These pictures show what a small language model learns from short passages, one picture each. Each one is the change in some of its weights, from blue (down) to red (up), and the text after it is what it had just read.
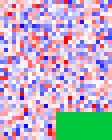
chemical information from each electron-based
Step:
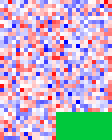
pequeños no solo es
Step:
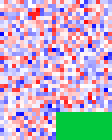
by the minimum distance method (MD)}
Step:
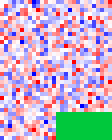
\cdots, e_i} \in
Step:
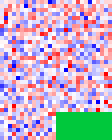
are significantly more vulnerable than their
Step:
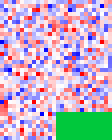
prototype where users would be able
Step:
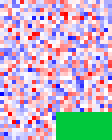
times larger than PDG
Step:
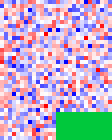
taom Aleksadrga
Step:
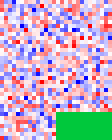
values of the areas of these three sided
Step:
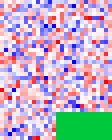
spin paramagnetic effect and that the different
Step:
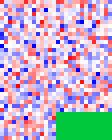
intrinsic heavy quark distributions
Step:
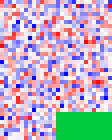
very different sorts of things. The
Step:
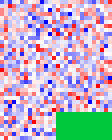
regards to the broad concept of
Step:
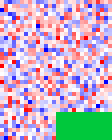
corpus were collected manually.
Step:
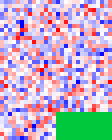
gluon fusion process as well for the
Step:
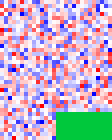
\begin{align} P_L(t)
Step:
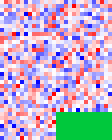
its estimation in solution include
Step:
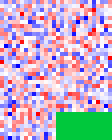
chosen reference with conductivity
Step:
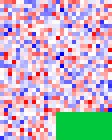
ведет к сокращению
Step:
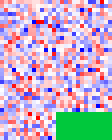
Urban land should be used in
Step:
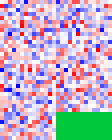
infeksiya o’choqlarining
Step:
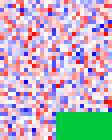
and bug fixing Answer
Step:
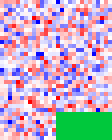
atria presenting long refractoriness
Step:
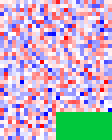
Prezidentning 2017-yil
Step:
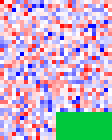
challenge for hematologists,
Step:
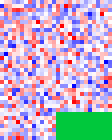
possible optical anisotropy of
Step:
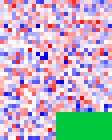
settings (corresponding to
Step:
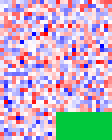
populasi yang berdistribusi
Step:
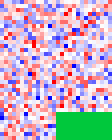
is likely that mortality rates were
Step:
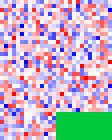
presented here are from the NCD phase
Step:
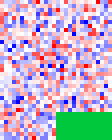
the axial charge quenching
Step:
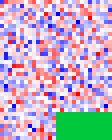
to the arrival of Chinese workers
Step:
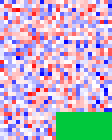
inertia by 30% of its
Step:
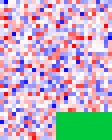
top of the Eiffel Tower we have
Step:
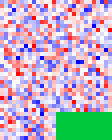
economic policy in conditions of
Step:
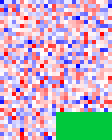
female employees"
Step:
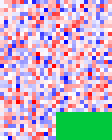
then the estimate of $\hat{\theta}$
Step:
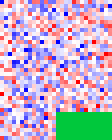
uno studio denominato
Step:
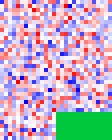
and weight decay at 0.1. In
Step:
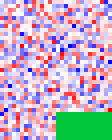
we resample the time and space axes from
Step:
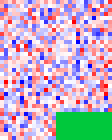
What can be learned from
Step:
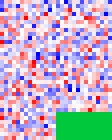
clearer picture of how
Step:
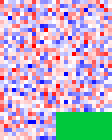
savodxonligi qay
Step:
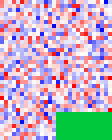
Exogrammlarning vizual
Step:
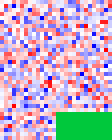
encarceramento juvenil na
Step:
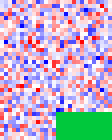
preserved by model checkpoint,
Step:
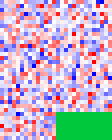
it’s not of the same quality as the
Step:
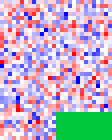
are analyzed. For them, a
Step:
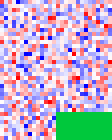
own teaching materials.
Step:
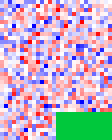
first matrix elements safely ignore
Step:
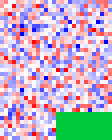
for real electron spin. The exchange
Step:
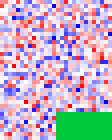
of nine product observables invoked for
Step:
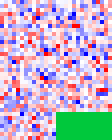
Gentile a proposito della
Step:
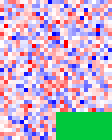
biz uchun yo hayot –
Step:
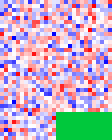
shows the laser frequency detuning relative
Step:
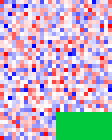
layer: the basic distribution of
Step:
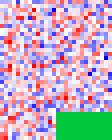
of SincQDR-VAD
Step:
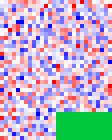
$\tau$. Mathematically, the
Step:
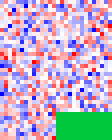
a lo largo del sitio lo que
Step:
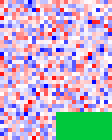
Ujazdowskie 4,
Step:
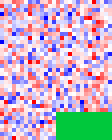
FOLLOWING LINE
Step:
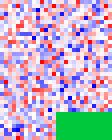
approximately symmetric around the
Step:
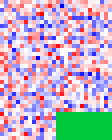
Auch bezüglich der
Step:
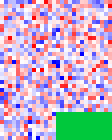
and two-state transitions, respectively.
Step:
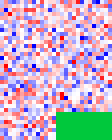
sets A and B are 12.68
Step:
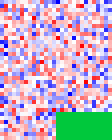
mendapat kesempatan
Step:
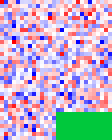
are probably connected with the high
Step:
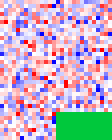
also showed that some patients remain
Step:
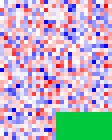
Depot Dua Legenda
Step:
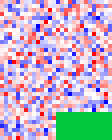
dessa enfermidade ainda é
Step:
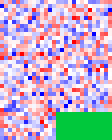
of the Cyprus Research
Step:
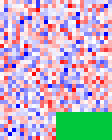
challenges at both the anode and
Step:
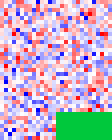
was placed on the treatment couch
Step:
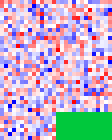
of the nucleus, while the
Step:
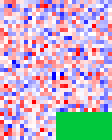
у дужини времена
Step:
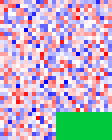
scope of $E_1$ in
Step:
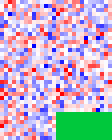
q})]^2 \langle \langle
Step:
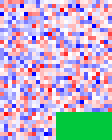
our decision tree. Information gain
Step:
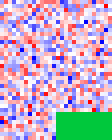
to Leibniz in this matter,
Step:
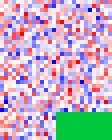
defined phases which are surpassed in
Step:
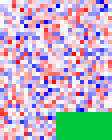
world. Keywords:
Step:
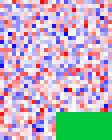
actualmente no identificado en
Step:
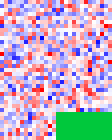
Culture was dated clearly and
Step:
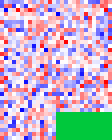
beam B at location $(x_m
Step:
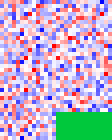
same for different rotation angles. As
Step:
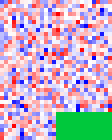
likened to standards that
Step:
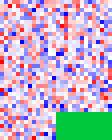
\begin{equation} L_\bol =
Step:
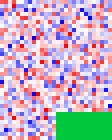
Улар сирасига
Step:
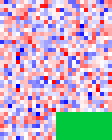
to the issues of representativeness in
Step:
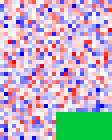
– He kindly stopped for
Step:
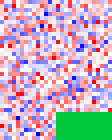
фанлари номзоди,
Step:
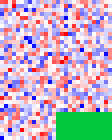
Україні, попри
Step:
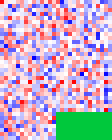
mustaqil ilmiy
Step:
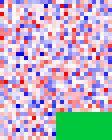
The disease duration ranged from
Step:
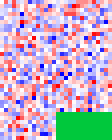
of externalities called the
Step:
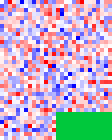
``explains" the relative
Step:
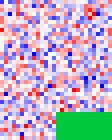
de los juncos, donde yo
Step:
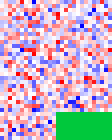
are those that are located between the upper
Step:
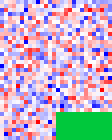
27 are strong late-M
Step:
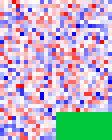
Intelligent electronic device
